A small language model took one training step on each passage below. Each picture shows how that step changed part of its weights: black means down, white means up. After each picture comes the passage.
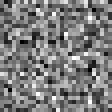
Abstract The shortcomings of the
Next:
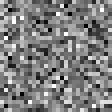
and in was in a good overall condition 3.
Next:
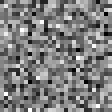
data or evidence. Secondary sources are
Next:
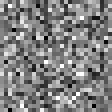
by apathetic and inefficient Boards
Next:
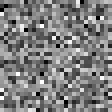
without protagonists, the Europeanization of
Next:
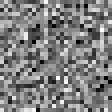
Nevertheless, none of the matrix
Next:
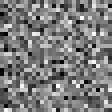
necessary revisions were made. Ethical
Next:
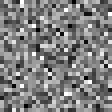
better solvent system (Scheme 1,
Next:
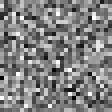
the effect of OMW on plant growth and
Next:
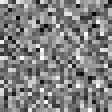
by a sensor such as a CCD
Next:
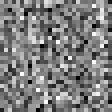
been negatively associated with sub-regions
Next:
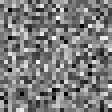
these services should be paid for by the
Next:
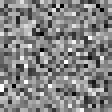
interface the algorithm and, in particular, the
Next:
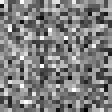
- Software management and software management plans
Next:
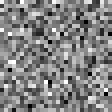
and access management. In the technological dimension,
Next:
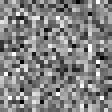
Or $$\frac{\Delta I}{\Delta
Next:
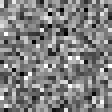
identification. The presence of progressive abdominal
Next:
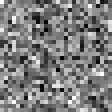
of 0.7 inch diameter were introduced
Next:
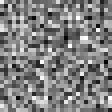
products. Introduction Solar energy is the
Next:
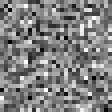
neighbours, as well as the minority
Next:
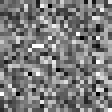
electric vehicle battery deployment increased by
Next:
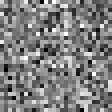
knowledge-base for planning domains and
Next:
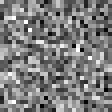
Total no. of students participated in
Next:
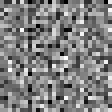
proportionally with carbon composition, as carbon
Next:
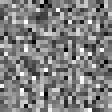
secant of the solar zenith
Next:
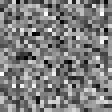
was then performed. Following secondary lip
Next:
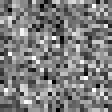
Due to the lack of social experience and social
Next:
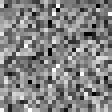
above, we confirm the hypothesis that
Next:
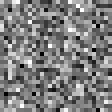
Follow-up), each comprising 50
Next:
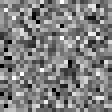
The poster has been presented also at the
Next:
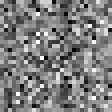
cell carcinoma of skin.
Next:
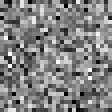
acceptable spatial resolution and all these
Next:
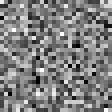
on Earth's orbital motion
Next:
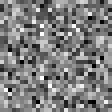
subsequent adaptation of Russian
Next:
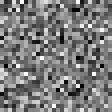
anyone, a Wikibase instance is
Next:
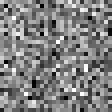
J. Chan, “A Review on
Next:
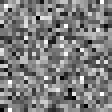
environments rich in bacterial
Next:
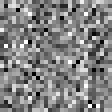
Gap between Offline and Online
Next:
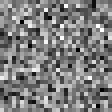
is fed to the Raspberry
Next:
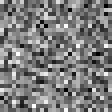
the Middle East. *Journal
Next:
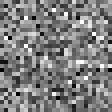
process, special difficulties arise in
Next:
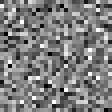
have dual functions and are a very important link
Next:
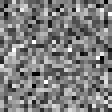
There was no conflict of interest.
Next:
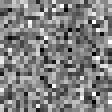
to the impacts of climate change, the app
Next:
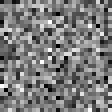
geomagnetic satellites for models of
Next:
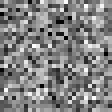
efficiency startups have contributed to economic
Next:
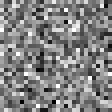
space. Packaging Graphic
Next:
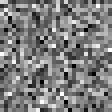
used in advertising slogans.
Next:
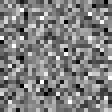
study by Uchio E et al
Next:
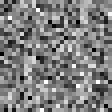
in Kenya 14. What do you
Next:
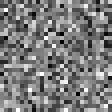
supply. In india many rural area
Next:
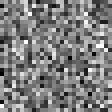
canopy gap impacts on soil organic carbon
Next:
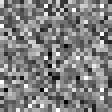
acids [30]. Curry Leaves
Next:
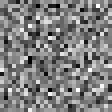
Cap_{mt} The source capacity m
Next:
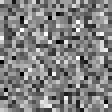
improve them. Methodology This is an integrative
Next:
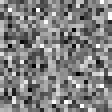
nov. Holotype male: a
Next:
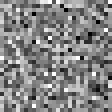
and the pipe. Basic
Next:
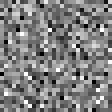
inferior, different, or even morally
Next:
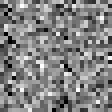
not as widely accepted for their
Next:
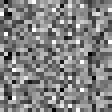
due to the abstract nature of these concepts and
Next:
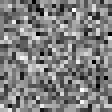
the Sandvik platform, including measurements taken
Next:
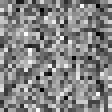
to 213 mm and, with a
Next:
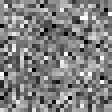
of English language in related works leads to some concern
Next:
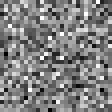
form of increased understanding of something, then
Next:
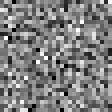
is behaving like in hurry with
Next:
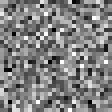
Shun-Yung Kevin
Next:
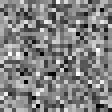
dynamic fluctuations in the music
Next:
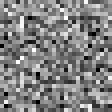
how physics and astronomy graduate
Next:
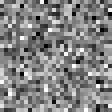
of operations that can be carried out by
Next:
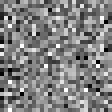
evaluation of elite lines and introduced rice
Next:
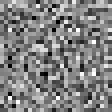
institution to promote their museums
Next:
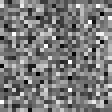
unwrapping errors can be
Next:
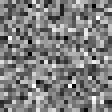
animal feed industry. Recently, oil
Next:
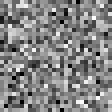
research developed a hysteresis comparator using
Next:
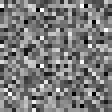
options for x2, x4, or
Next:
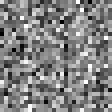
25-item instrument designed to assess the
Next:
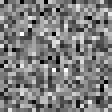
there was one piece of information the
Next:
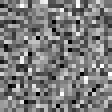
commonly use links to connect
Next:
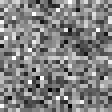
Infrastructure" (NII), aimed at developing
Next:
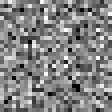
become a real threat and underscores the
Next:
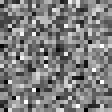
integrating multiple cultural references within a single
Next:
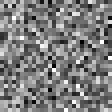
Communities, 1973 p. C
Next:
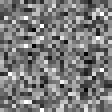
This article is shortened and was
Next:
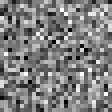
no network-induced delay measurement
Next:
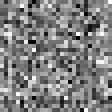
individuality and independent thought pose a major
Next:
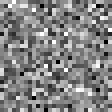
and first period. While the impact is effective in
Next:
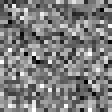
most researchers and the iconic image of a
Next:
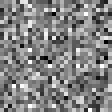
principal threats to which the site was
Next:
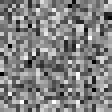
Q mass source term, kg/(m
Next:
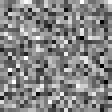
placements in earlier research.
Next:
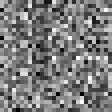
lateral and 1 anterior and lateral
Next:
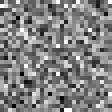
and comfort objectives. Keywords:
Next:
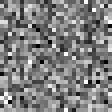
pleasure. Consequently, based on
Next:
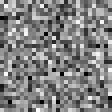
to consumer complaints is the
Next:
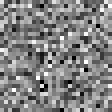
and about 1.09 % of the gross
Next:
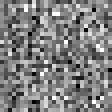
instead dependent on rent-seeking
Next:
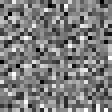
TMJ is involved in performing vital
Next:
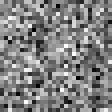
Exam. Students should be ready to
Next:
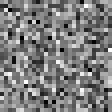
can change, making communication ineffective.
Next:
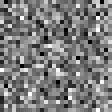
length at least $k - (i_0
